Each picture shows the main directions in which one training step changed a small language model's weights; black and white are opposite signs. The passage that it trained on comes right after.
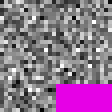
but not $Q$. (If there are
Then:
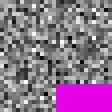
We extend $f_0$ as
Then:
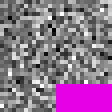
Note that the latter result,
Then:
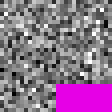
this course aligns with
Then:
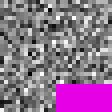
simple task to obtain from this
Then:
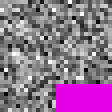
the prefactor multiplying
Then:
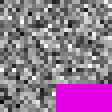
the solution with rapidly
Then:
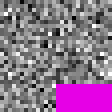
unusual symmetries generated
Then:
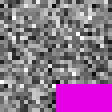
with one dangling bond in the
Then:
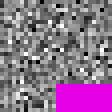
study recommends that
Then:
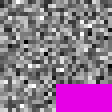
different electrified powertrains for
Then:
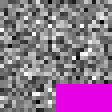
talks, and spirited
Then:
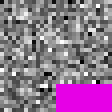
a small delay and were
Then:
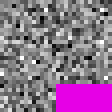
use Gemini 2.5
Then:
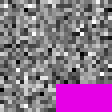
case that \begin{align*}
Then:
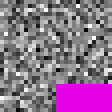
reflecting the influence of
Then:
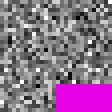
the 14 alpha nuclei
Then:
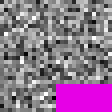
region and the generation current in the
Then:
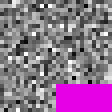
rate reaches a plateau
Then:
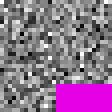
and the continuous nonstationary
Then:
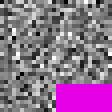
more than once. But the rest
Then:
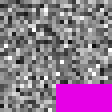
Australia 1.3
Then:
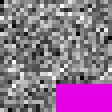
of a Hilbert space
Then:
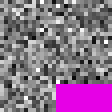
(I) or (II) do not
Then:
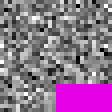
structure group to the subgroup
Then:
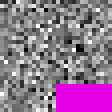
and applying a magnetic field
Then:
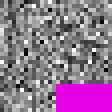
the case that $n=2$ and
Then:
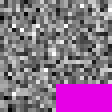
is simulated by CST
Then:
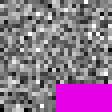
ideal. For the base case,
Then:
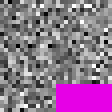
dualizing $S^n
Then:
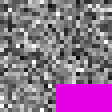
natural food colorants for
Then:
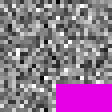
as follows. First, for a
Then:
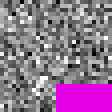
an analogue in the target
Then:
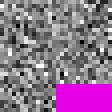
financial year submit the
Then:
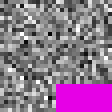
from \citet[][median
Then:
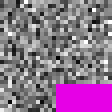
with early planting being
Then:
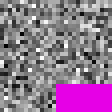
set of $p^2$ points in
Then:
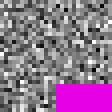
Revolution Era 4.0.
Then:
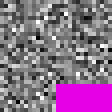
above Pernek did on the
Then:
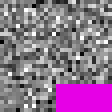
there exists a moduli space
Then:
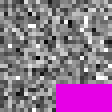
the analysis of networks and graphs,
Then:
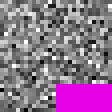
Adding mutation involves
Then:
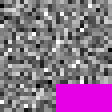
\right. \end{split}
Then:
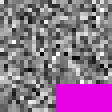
the brackets (it is
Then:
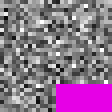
steps the aggregate
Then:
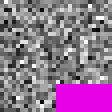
reservoir. In a standard
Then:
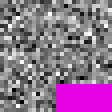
object as a quasar with a
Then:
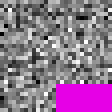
x_i$ belongs to some
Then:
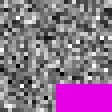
framework with which to view
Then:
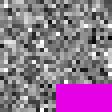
from WSIs (\textbf{Figure
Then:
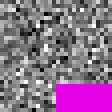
is then ran on each of the
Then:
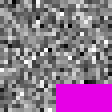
results demonstrate that both
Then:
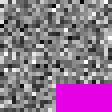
changed over time, as well as
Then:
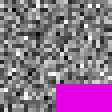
\hline \end{tabular}
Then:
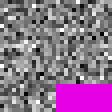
real-life data interpretation
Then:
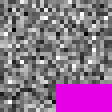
A2A cost $ \Delta
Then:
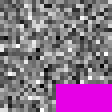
endeavors to utilize and
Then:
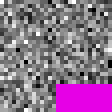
the second one, we find a
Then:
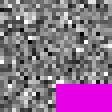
based hazard maps that are
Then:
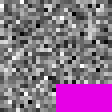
1} \end{cases}
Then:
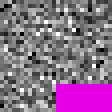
Specifically, the driver
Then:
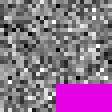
second order rigidity can be used
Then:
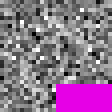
from petroleum, a process
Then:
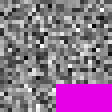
gland whose secretions form
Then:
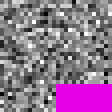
give the same results, so that
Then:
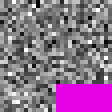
degenerate WD matter
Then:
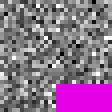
form $x_i \cdot
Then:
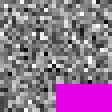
A clear example is the International
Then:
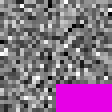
noted that this approach settles the
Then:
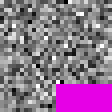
in the base. In order to
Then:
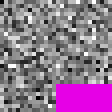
the very large magnetic field
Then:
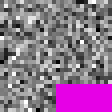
recommendations regarding the
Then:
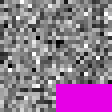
regarding this technique was the
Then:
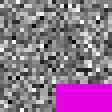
whole history. 2.
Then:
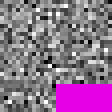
in the soil also affected the
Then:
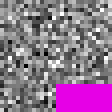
Note that the existence of
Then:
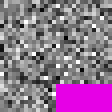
and Environmental
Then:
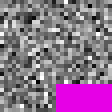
dataset, the algorithm finds a
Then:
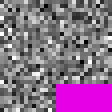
polynomial,} $\xi,$ on
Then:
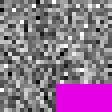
\emph{contravariant} and
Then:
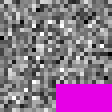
resolved multiplets or
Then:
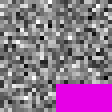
Furthermore, the moderating
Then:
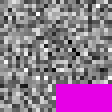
1.$$ Using the bound
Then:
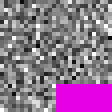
functional consistency. We
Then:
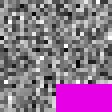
$T\times\T$. To
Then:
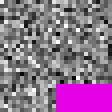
and useful knowledge as possible.
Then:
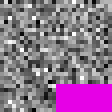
degrees from Islamic
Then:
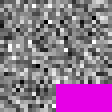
nicely approximate an open
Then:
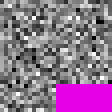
temperature is probably slightly
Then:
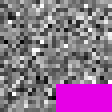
width of the trajectory
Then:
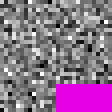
parity. In further work in
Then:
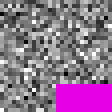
for {\bf every connected graph} with
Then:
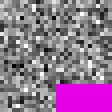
Winter (January)
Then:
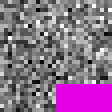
Retention times were
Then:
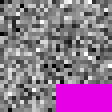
of $G$, then $x$ has
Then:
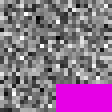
a emprendedores
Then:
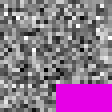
Euler characteristic of each
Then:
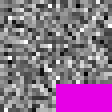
for API requests,
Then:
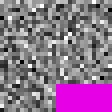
St., Houston,
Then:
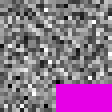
Bickel, P.J.,
